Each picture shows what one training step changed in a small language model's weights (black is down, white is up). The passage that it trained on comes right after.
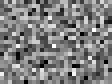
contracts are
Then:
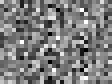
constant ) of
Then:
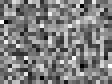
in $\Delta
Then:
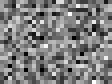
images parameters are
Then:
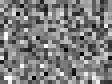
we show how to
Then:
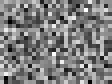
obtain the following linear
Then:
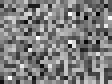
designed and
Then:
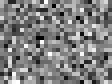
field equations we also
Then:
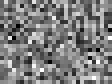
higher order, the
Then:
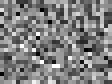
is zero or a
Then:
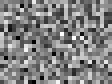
a theory that
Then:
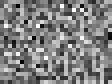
age groups
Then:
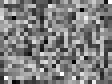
by developments
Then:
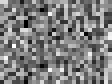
are shown in
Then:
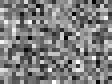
movements for
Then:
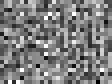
recover all
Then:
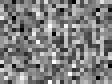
From a
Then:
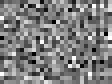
expect that
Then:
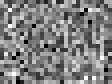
possible that the theory
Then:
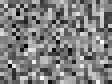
with QR
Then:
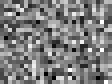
date, the
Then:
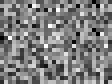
observe that
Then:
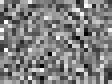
also settled
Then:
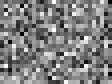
that it is
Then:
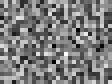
of motion with
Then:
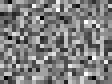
rates above
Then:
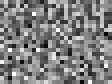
by the integral
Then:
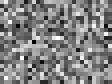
as well.
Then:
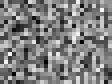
in this section are
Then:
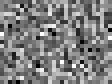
a low field,
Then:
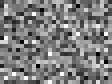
constructed a set
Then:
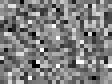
respect to the
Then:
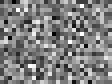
Using this in
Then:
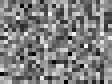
the main factor that
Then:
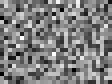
more of the
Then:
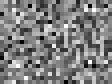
bound is known
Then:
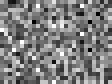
free of
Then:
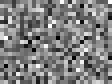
length} The
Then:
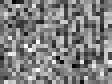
Table 1
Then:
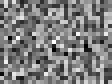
of the simulated
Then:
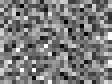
we have used a
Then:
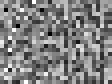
behavior, which
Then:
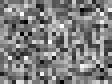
the hole
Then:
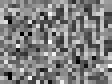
the role of
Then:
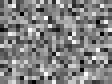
confirms that
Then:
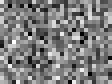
left and the
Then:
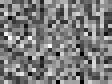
measured in the
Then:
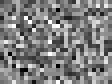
a capable but
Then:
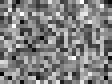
or also the
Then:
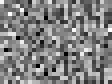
mock data:
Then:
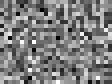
is used for
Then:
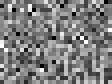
is aware
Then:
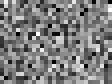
of $Y$
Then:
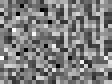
is defined in terms
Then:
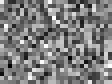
space parameters were time
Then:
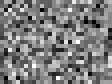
particular, as
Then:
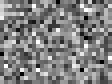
paper}. A
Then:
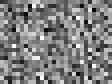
\beta$. The
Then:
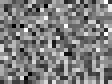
were introducing
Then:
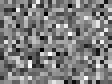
search networks
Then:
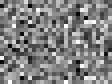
assumed to be
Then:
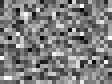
holds for
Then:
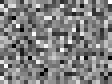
After the
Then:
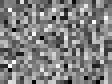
Note, that
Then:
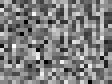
after the second
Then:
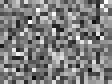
regarded as
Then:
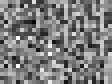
and in the same
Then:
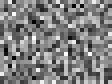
In general,
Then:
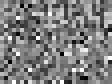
the left
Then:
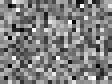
H1 and
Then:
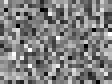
will enable
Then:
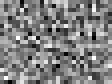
function at a
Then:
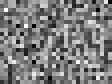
with projective
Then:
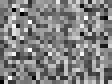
working sample
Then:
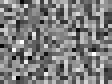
rate of the
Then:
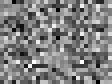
Since an
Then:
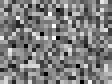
these cases,
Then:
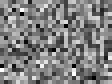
considering a
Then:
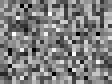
the minimum
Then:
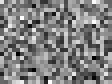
out to be constant
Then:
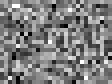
the German
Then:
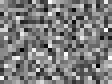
where $\rho$
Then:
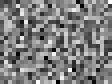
consistent with
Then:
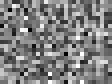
galaxies with
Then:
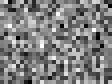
by putting
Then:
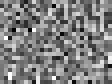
at the surface and
